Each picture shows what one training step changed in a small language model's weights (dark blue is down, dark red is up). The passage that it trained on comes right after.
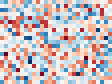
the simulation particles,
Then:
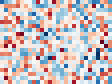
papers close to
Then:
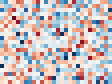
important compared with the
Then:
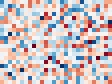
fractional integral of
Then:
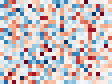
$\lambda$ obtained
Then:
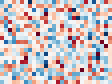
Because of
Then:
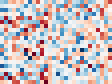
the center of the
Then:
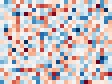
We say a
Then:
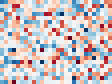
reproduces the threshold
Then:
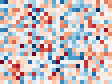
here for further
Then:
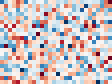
phase between the
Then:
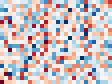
by the Department
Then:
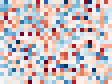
an index of SN
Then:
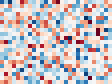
code has a
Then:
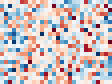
\cdots &
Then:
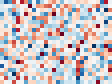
We have modelled
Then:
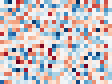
layers is
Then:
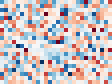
of $N$
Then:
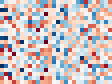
of the discrete
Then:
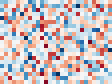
are the transition magnetic
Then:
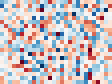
models studied by
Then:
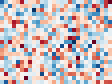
hypergeometric function
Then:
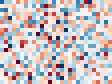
of web pages
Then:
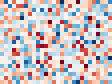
$\Q$ therefore
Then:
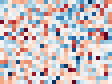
this level of star
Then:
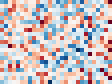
to write the
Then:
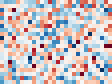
picture should,
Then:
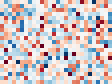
Phys.\ Rev.\
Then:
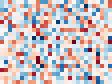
by a spatial
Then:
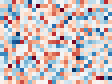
The kinematics
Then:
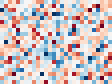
excellent agreement
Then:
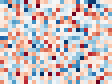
for meme
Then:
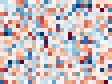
each photon sector would
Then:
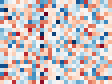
of models with
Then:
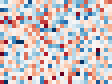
the chaos
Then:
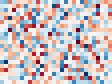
based on a
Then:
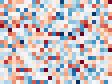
integrated into the
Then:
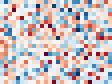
that delivers
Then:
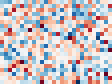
analysis that takes into
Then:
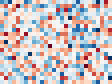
drop impact experiment
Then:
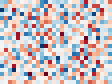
from $\pi$
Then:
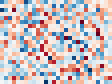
in a single zero
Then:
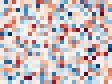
smaller MHD values
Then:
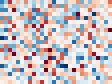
on the basis of
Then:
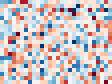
These transitions lead to
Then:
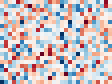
line) and the
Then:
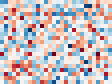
that correspond in the
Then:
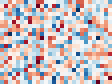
diffusion (the
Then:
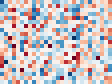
on alternative
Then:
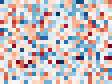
be able to
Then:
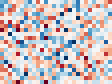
selecting an
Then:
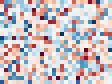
relative units).
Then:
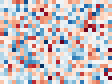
Higgs sector, like
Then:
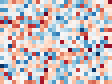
the same set of
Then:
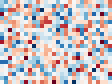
not depend on the
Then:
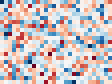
proposed method, a
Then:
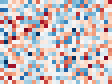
the role of an
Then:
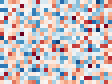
linearised estimate
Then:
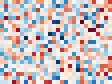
(data shown in
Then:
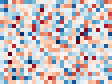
model, Eq.
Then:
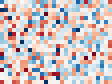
of preferential
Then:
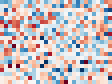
two important features not
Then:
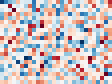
have been found in
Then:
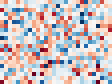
the regressor
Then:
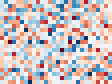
cumulative distribution
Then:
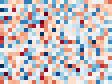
in the entire volume
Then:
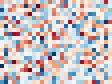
Complex with
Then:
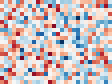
mistaken for
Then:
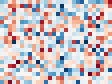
to be measured;
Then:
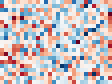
these tools
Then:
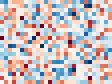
that very light
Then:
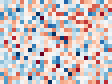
} $ and is
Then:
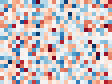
long term.
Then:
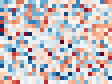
is the projection
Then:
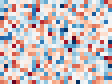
with two different
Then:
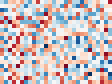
the natural quantity
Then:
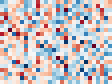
a medium
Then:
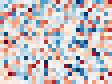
can be adapted
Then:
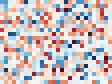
a torsion
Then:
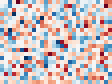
component in lattice
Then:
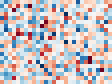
and is found to
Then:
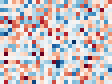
the flare sources
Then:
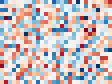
for current generated
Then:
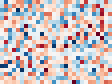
densities of
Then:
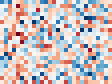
method to develop a
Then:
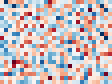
Note that these are
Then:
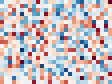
be defined in a
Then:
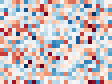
Higgs boson production
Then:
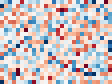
ML problem
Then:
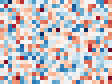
model reflects
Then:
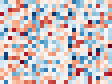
not expect that complex
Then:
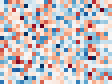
that the feedback is
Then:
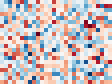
symmetry interactions between electrons
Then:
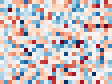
crystal transition.
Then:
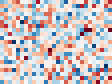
long times. This
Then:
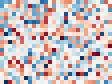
is to never
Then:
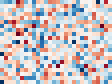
investigation is
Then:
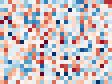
by twice the
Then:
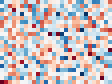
be extended to the
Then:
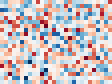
the reduced states,
